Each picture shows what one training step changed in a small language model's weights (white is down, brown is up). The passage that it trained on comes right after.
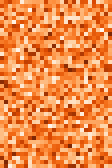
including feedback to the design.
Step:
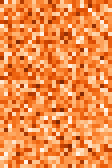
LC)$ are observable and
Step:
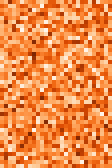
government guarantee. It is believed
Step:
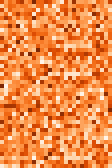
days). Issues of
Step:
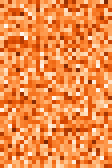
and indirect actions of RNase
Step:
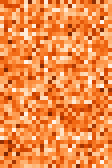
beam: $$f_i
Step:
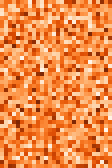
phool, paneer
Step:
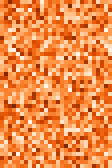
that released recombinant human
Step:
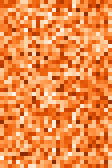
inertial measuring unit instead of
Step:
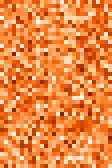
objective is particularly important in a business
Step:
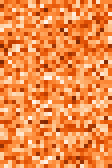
research led to the following conclusions.
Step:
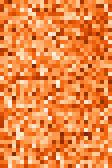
in the grid network ride through
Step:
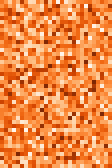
R Block TX Count
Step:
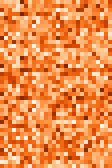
Presentation of Results The result
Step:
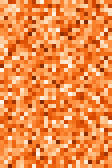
They are separated by operations of
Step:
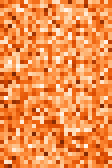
for current controller This duty
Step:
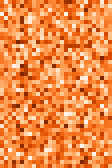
P., Zenker,
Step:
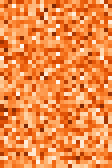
class' it is meant
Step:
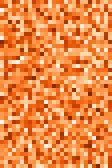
studying youth athletic
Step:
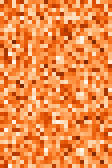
of it is the value of the
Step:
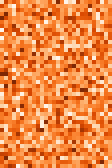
when he feels fear,
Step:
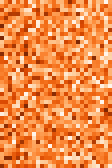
an alternative to cement under
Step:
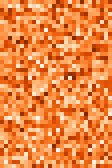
Percent Valid S.A
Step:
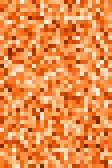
environment, including the way they develop
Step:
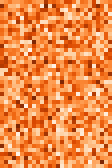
positive effect on financial statement fraud
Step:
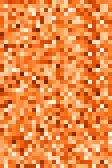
target, but which is not used
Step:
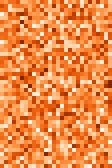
factor still plays a role. In
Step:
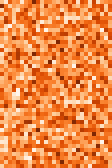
infections and maintaining overall health. Most
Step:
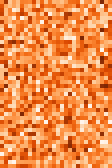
exposure List of abbreviations
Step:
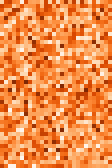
also included in the study.
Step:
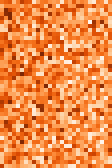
transforming to Ag_2O
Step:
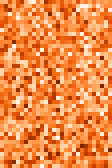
pain intensity than the other group 6
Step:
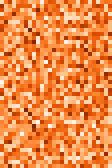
by performing the equivalent channel operations.
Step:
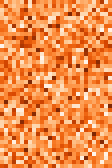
formulating water insoluble drugs
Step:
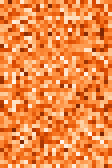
to contribute to the formation of
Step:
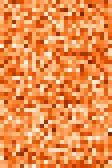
Balioz Manor has been
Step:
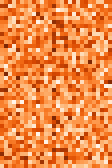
a comprehensive understanding of the building's
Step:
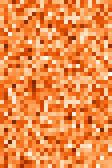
supporting its traditional use. Further studies
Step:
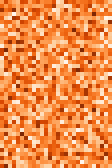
‘human movements on the
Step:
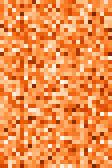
Atlas*, Version
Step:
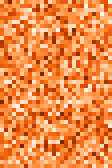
to investigate in mathematical terms the physical
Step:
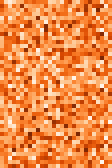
cavity effect due to surface
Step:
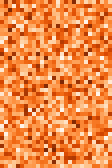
in transgender rights for children
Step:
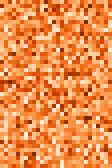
for both domain experts and a broader
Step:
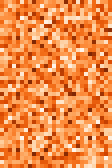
actions, e.g.
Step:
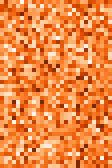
ability to produce mechanically superior
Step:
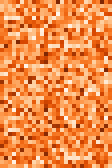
paper (Tutus et
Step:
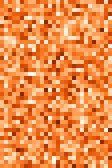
Fracture Toughness K
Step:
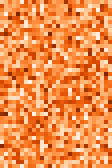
and applied Mathematics, then
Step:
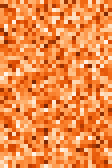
correlate with reflecting the severity of
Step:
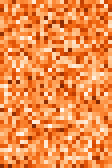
in temperature. This visualization tool
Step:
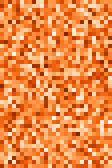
as cytokine storm after
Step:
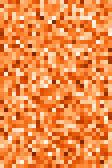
or blood levels. Furthermore, the
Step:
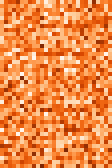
known on this topic?*
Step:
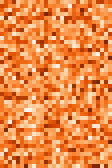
is that I also found it interesting
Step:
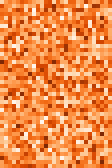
satisfied and .7%
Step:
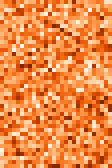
to institutional hygiene is
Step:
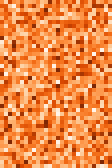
billion dollars spent on its
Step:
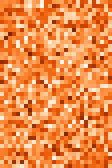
bolus given. Upon
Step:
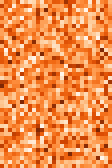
on the selected dataset, including
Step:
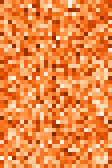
a key risk factor for optic
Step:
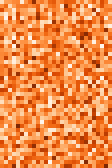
philosophies, religions and
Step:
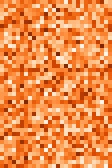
Climate Statement of originality
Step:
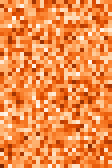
half of pregnancy is human
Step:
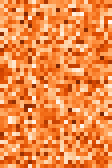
Its juice has calming properties
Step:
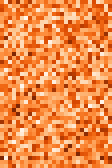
learning process. It can range from
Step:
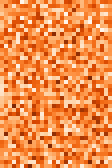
loan account, or debtor
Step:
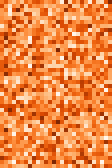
measurement contributes to a more favorable
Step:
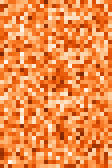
transformation of economic processes at various enterprises
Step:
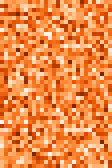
fusion ratio. Here the fiber
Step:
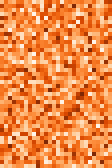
Δt was estimated to be
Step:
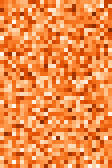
stem Fig. 32 Area distribution of
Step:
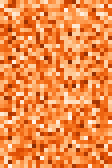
that cannot be solely attributed to
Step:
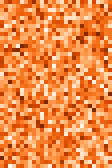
remains the leading cause of emergency department
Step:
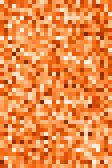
from the fire”, “hot
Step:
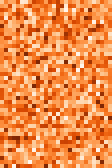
Casual workers (part-time
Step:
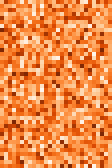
(NEB, catalog
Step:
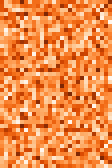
The datasets and soil data will be
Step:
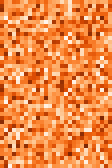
efficiency of the system than the
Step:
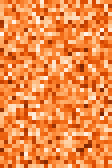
is spread out over the entire
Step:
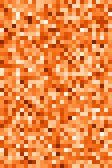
7 years old had no significant difference
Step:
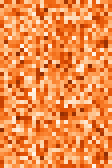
is on the nose,
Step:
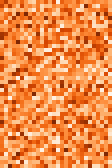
control and precision requirements in machine tool
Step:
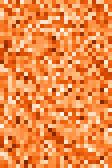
people living in urban areas will increase
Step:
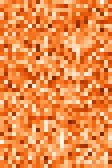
nano-filled glass
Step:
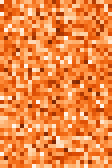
of 27 patients were enrolled during
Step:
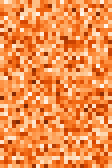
family including adolescents.
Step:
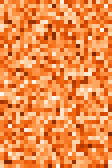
diameter D . These dimensions refer to
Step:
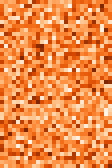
Avenue, an icon
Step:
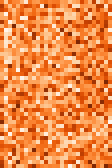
business strategy can help companies to achieve
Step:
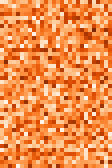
move and reside freely
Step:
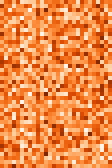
on the use of multi- source
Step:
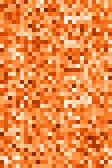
cutting clearance as low as
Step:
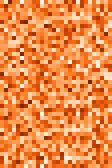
purpose to contribute their ideas, take
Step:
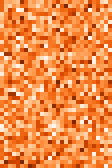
(Scheme S3).
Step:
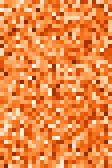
placed along the corner prevented
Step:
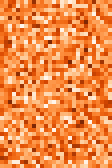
measures are digital factory tours
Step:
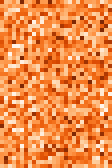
the *implementation phase*.
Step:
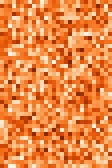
the current study are available from the
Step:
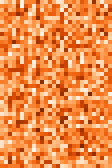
the Department of Computer Science and Engineering
